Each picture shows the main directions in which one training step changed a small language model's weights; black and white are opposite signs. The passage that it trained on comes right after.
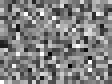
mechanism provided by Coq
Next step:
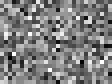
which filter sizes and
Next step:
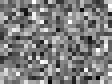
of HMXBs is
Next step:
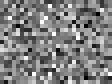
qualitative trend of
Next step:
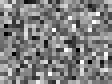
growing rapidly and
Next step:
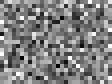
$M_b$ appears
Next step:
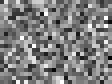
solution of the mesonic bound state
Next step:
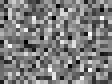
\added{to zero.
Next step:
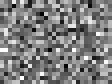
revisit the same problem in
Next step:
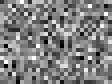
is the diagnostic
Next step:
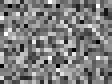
a single smooth causal
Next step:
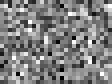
Peace Education,
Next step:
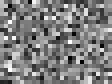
for two hypothetical
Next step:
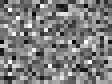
with a guide under the same
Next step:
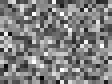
that could lead to redness,
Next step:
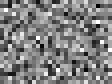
one candidate at
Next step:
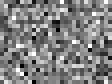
As parts of the instructional
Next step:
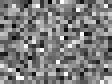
value behind the rib and
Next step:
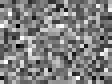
designing live quizzes
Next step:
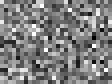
originals. The modified
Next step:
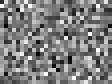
the same universal
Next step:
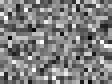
knockout gene is
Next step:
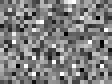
49 colors have been
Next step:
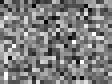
in the rotating case and the
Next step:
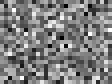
evaluated the antioxidant
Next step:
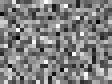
made of stone, and
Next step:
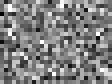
between quantum computers. The most
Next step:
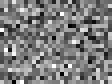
the leading North
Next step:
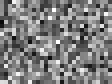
for QDM~A.
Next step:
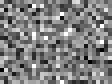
form the foundation for eight
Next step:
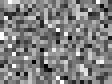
should increase the rate of
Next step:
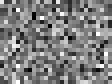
the cause group of information
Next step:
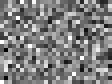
software package developed
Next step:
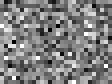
\epsilon < 2$. This
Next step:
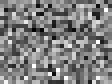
online courses and
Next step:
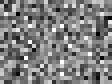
mix of tremendous
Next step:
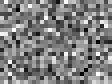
group since universities have
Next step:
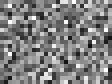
the considered process alone is not
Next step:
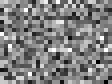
to the current, complex state of the
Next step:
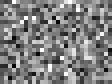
between participatory methodologies and
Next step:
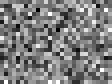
widely in your
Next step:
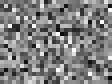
is the wino mass parameter,
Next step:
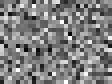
the constraint of limited total
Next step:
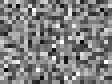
to this new definition,
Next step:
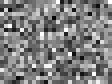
attacker then executed
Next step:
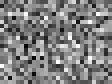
faced by the usage and
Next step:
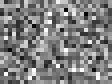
\subsection{Single Band}
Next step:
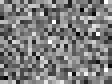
the subsoil. Soil
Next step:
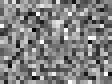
improvement of the algorithm by
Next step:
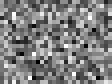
Psychology*, vol.
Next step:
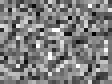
Sciences for Women
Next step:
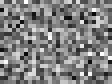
dyeing factory,
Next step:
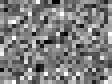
(deg) & Mass
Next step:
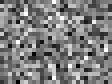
Modell. Estimates
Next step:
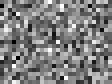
, which include Havard and
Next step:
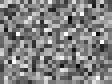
and also best practices for
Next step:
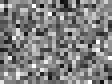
Figure 3. SEM
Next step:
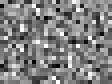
horizontal line O
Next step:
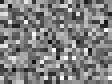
quantum evolution one quantum trajectory
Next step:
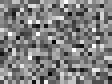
components within the PISN
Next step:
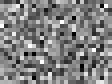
masker. In other
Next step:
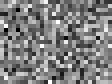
of the Australian Post
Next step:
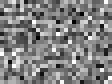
achieving these levels of performance
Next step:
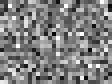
bottom SLG and
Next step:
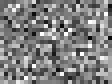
for us. However, competence
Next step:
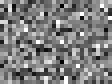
achieve system services that
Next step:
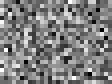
various human and mouse
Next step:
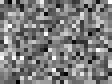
a number of distinct
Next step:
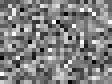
and experiments[13], as
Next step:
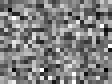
\\ + Hermite initial
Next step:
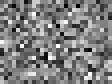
Red trace shows
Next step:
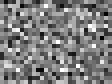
with probability \begin{equation}
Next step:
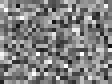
data recruiting A model
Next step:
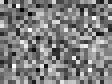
as future work.
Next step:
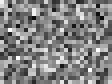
aiming for targeted
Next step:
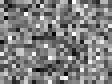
a right but as a
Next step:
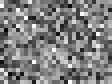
fill level inside the
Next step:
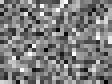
Now, numerical
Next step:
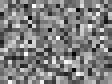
we miss something
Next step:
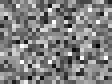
have access to Pap smear
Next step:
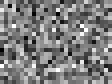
ancient Cyprus,
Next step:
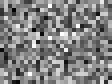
% by weight of mix
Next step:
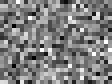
values generated by Eq.
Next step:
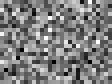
friction, giving rise
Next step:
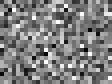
understanding of the social
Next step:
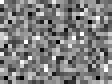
remove the Hot Big
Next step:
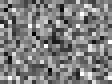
Rorai et al.
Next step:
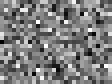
HAC and VOD, are
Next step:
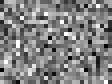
the visual domain shift between
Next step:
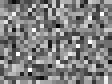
has been reported in the IR
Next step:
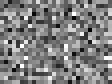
from statistical software
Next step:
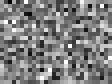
weak maximum is observed within a
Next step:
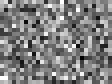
self-focusing case
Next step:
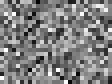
Concerns could be about
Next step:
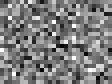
to find out to what extent
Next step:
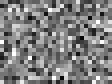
Graphics describe diverse and
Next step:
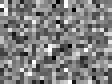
Attitude mean difference based
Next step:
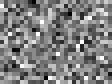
and alignment) and provides
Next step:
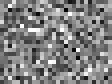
double MS is
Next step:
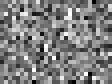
stars within one magnitude
